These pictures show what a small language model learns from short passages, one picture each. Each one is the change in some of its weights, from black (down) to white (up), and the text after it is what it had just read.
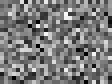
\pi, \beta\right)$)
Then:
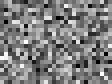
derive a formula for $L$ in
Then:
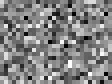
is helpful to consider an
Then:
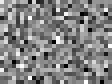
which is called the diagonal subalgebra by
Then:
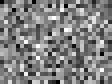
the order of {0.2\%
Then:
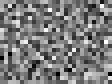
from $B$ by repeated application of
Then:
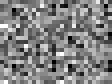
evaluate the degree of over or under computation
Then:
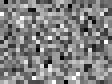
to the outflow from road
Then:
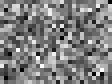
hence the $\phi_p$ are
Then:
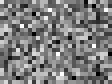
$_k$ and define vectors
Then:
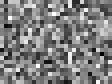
chosen separately from $\alpha$, in particular
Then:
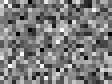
Singh S, Mangat
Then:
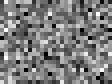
the inner derivation Lie algebra of the
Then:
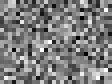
f, m_\alpha \rangle :=
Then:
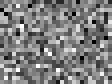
as polynomials in any one matrix
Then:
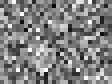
for the (R-CN)
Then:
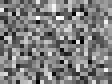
computation produces normal forms directly, which are
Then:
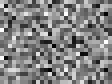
calculations concerning combinatorics in
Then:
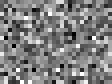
of encoder and decoder
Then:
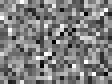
de Rham vector field on the
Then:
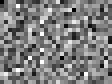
rate if it is based on
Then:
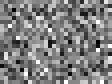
denote the face poset of
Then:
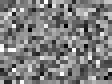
decomposition $l\left(
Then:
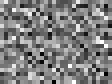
Kato and K.
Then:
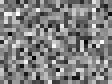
remarkable that the arguments in
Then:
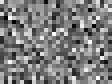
in \ $\check C$. Thus,
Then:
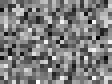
systematic approach with three key
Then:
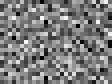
\end{minipage} \hfill
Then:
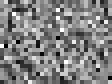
the results we need the following definition of
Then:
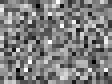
and dilationally equal equivalence classes of
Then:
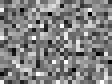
and red) are displayed.
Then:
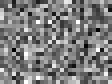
\smallskip Next, we enlarge the
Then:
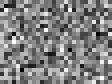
Class Polynomials}
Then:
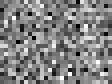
have \begin{align*}
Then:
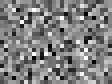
\caption{Diagram chase
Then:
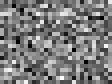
\parindent 0pt \hind
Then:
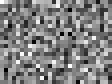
problem (\ref{11}), and define
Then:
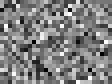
with $2t < r$ and
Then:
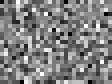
paths become ``almost independent''. This can
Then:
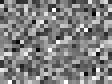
Kasch Module }
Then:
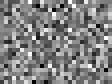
particular, it's easy to imagine
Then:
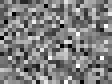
one particular choice for the coset
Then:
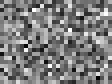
shock interacting with
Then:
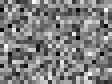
every}\quad i=0,\cdots
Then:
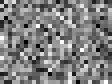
fixed points of $g_1$
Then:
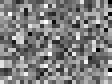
Since~$s^+$ takes values
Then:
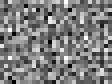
The maximal weak-focus order of
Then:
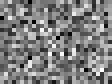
with the line at infinity. The collection
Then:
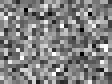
and $U_\mathrm{s}$,
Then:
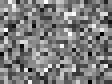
that, in the case when the group
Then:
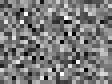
\cdots, \alpha_n)$
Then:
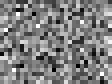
that there is a unique additive mapping
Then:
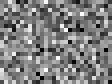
equality for the trace, Theorem
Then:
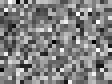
describe his method, but the detailed techniques
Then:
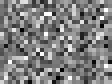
= P_2$ according to
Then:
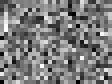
the family of maximal monotone operators with this
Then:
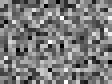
for a sequence $(g_n)$
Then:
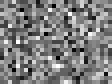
in a certain sense we call
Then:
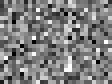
that minimizes (non necessarily strictly)
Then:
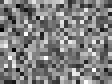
of these words, we refer the reader
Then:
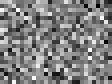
we have an identity similar to
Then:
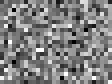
Let $\tet$ denote the null
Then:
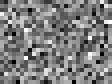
"frequency"}} =
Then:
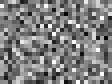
$-\A$ and $-\B$ respectively
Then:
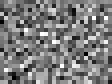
B_R(0)$, centered at
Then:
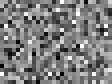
follows that, $\epsilon$ being fixed
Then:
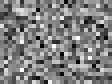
analyzed through standard Lyapunov functions.
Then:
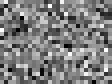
on monoids. The positive results that
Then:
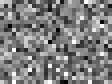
morphism to $\P^1$.
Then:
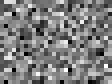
of a real analytic smooth surface
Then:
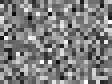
indicate that the method failed to converge
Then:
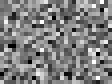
polytope using exact line search.
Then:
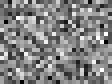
because the last series converges to
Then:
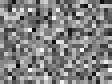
of Dedner et al., see
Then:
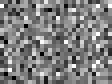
Proposition \ref{prop3},
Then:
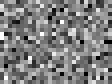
\mathcal{R})$ on which
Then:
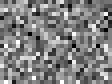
group with (trivialized)
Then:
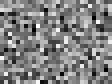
by Simon \cite[Ch.\
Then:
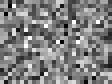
$\alpha f\alpha-
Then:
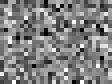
polynomial time algorithm to compute a short rational
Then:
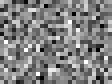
for arbitrarily large numbers of distinct smooth
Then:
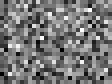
dt \big] \nonumber\\ &&
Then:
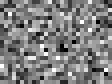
All critical points of $P$ lie
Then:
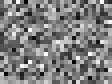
R}} \def\P{{\mathbb
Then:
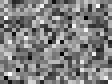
only if $\Delta$ integrates to
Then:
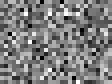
\perp a}t_c -
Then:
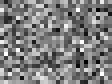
and the two double cosets have a
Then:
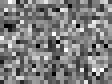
Substituting the Cauchy--Riemann conditions,
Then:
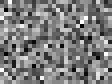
\textit{diagram automorphisms} of
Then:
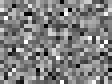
is defined by $$\text{(9)}
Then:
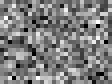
similar to Akramov et
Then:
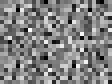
performance estimation methodology, how robust different
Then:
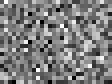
with integral framing, except
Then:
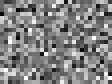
consists in studying the method of Fourier
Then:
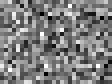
that $b(t) +
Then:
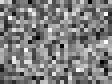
contained in $\CH$. Each group
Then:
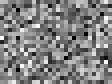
is easy to check that live
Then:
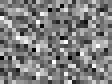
single scalar parameter. This section introduces
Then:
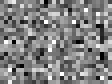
Given a smooth plane quintic curve
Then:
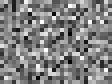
% x cos 3 mul
